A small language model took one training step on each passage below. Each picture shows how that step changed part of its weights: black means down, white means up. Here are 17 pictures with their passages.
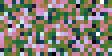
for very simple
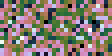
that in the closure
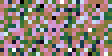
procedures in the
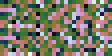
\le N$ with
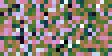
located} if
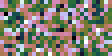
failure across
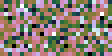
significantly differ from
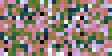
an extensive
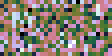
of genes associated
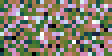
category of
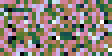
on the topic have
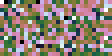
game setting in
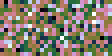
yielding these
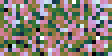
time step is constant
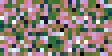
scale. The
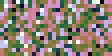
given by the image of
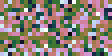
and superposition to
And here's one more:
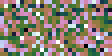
According to Theorem
